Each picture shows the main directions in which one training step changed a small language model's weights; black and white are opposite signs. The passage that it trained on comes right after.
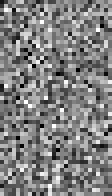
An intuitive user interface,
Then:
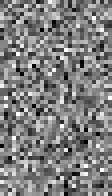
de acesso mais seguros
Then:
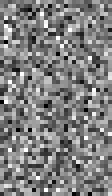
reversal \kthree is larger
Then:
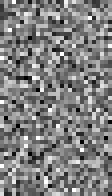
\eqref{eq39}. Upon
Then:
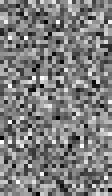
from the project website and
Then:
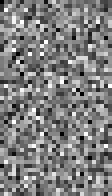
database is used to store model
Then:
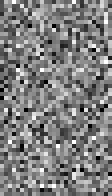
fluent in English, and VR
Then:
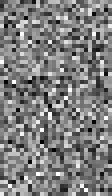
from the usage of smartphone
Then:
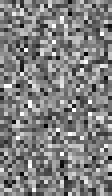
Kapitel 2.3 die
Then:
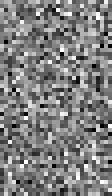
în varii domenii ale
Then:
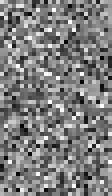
the uncertainties due to the model dependence of
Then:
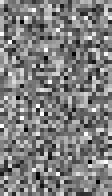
predictive model. The project was approved
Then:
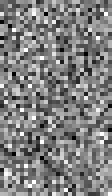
sites for climatic and
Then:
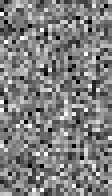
\caption{Open string world
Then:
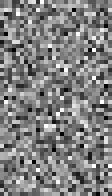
MHD. The limit of small
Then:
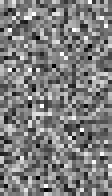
five total heights of R_t
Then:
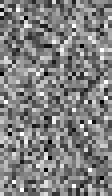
the fact that there is a region close
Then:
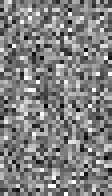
& Qolqanatov,
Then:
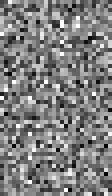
de la memoria en cuatro
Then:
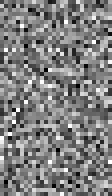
Bundan keyin dalaning
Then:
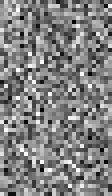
in 2011. Currently he
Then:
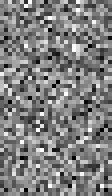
autocorrelation coefficients. This
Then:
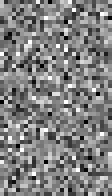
distribution displaced by the reflex velocity
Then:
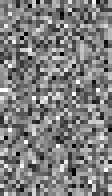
yutuqlariga erishish
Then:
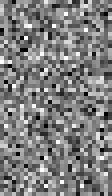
more talent for science and pairing
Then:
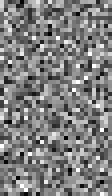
a thick \hi\ disk
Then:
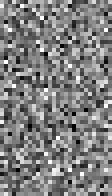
sababi Samarqand
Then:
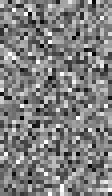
interpreted as the isosinglet state
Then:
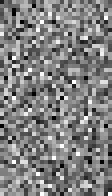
is consistent with the intuitive fact that
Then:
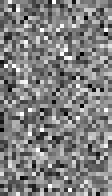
that there is no net helicity
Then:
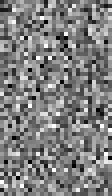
roots of their tensions are
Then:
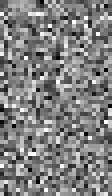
\centering \caption{Operating points
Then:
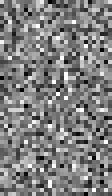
їм притаманна
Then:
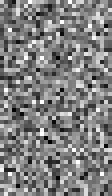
tizimi yordamida).
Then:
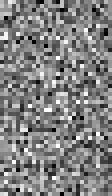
terms of the reader study, it
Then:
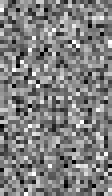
operativ ma'lumotlarni
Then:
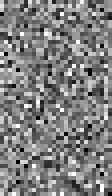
automotive applications. III.
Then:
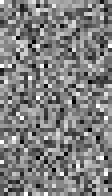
creatures. This idea adds
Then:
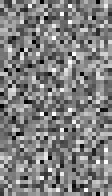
the tube region. This new
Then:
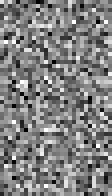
preparations. Several herbal
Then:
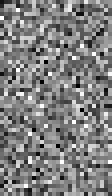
more specific datasets in the future. These
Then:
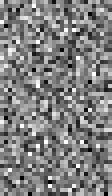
we will calculate OC by
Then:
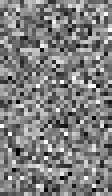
языка не только
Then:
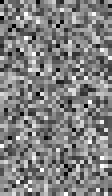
qilishga o'rgatishlari
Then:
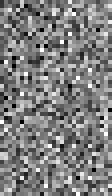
for many purpose all over the world
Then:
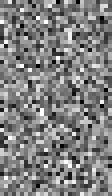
employs machine learning algorithms
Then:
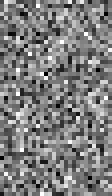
importance as they serve as a source
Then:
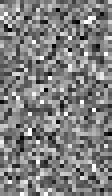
the Local Universe
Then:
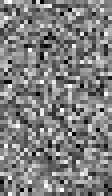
type Ib-c. Data are
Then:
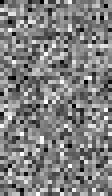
published studies[9]. The
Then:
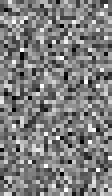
are industrially indispensable
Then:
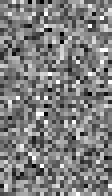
the highest value was observed in
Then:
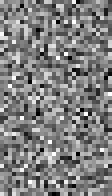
All this happens in a
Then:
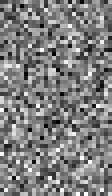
post hoc. RQ1
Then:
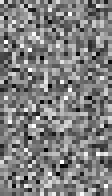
can be obtained from the Gibbs
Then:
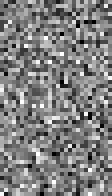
(but not bacterial
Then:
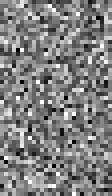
Li atoms, the detection limits
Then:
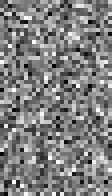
unique bulk state, so
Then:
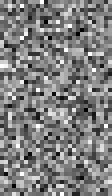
anticlericalismo unia
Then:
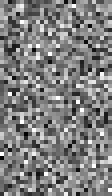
noise in this case, to better see the
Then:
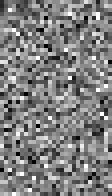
enfermeiros podem
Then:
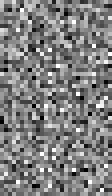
As can be seen in Fig. 5,
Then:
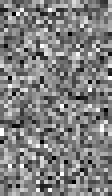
Aesthetic Approach;
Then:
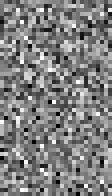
approach. In any case, there is an
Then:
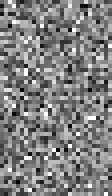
Concentrations of TNFR1
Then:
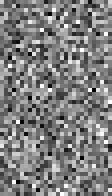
highly relevant in today's
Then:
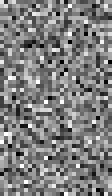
davlat universiteti,
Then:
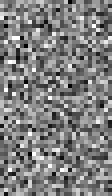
Several human artifacts
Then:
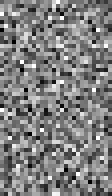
ruhiy va intellektual
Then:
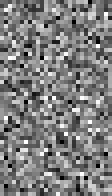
*ba-* are personal
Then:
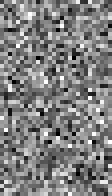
described via a gyrokinetic
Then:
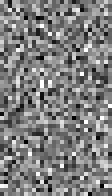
our study provides detailed insights into
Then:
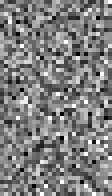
за параметром
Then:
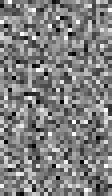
jabhada adolatni
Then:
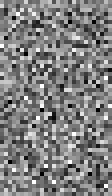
$\EE$ depends on the particular experimental
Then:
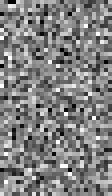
15m² kam emas)
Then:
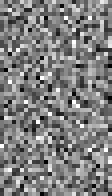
compared to random. This highlights how
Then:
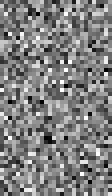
who cannot hear sounds,
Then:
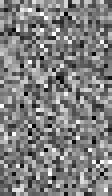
lattice without the NNN interaction to near
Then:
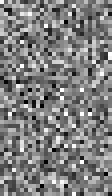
n = 124 Admission status
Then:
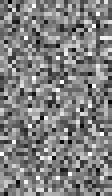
which we can attribute to the initial
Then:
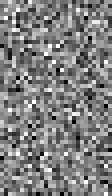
mode amplitudes at a given time is
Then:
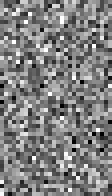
apnea in people with Down
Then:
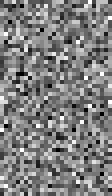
materials used in all-ceramic
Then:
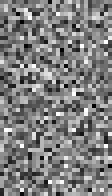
teacher-researchers and
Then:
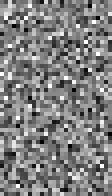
las disciplinas artísticas
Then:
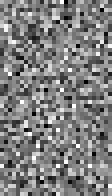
avantage concurrentiel
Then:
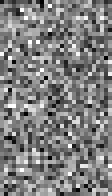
case: (1) The longitudinally
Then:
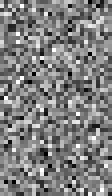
2.2 Charging and
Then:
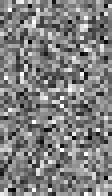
vigoare reprezintă
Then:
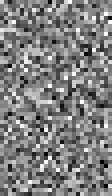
the threshold marked as
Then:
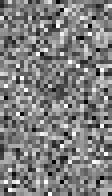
quantum acceleration is upper bounded
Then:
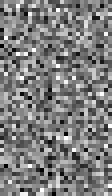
ko'rsatish mumkin.
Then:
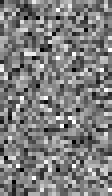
brecciei sării
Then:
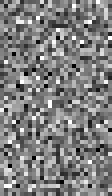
Faculdade de Comunicação e
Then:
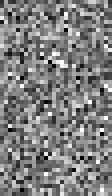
the vertex $b$ other than
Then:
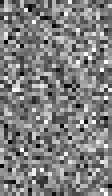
a sum of orbital and
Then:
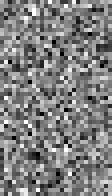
motorisation, (2) the
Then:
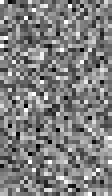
variables into the Chimera graph of
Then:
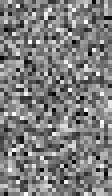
zabt etgan paytiga
